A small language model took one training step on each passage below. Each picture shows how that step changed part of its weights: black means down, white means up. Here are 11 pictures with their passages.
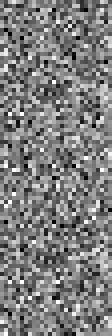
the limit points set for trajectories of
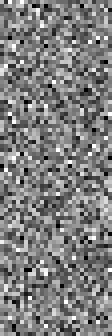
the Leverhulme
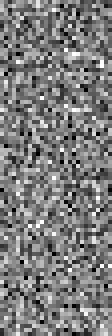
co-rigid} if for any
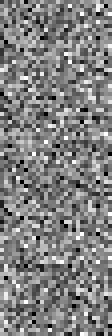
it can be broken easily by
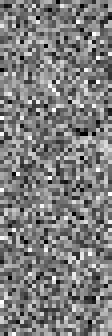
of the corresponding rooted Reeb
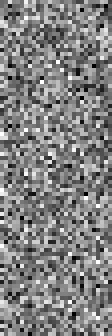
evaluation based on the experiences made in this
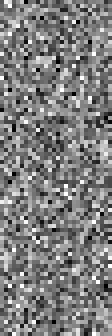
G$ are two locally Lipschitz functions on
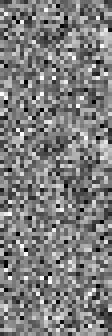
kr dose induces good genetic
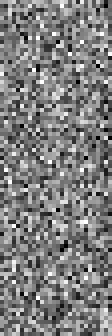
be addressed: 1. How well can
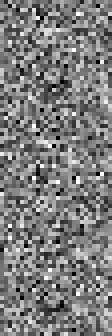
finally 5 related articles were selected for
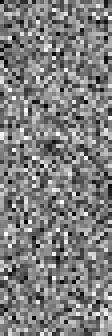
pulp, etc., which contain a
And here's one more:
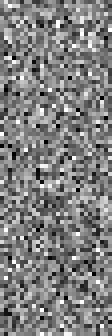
coefficient $\sigma$ near every point
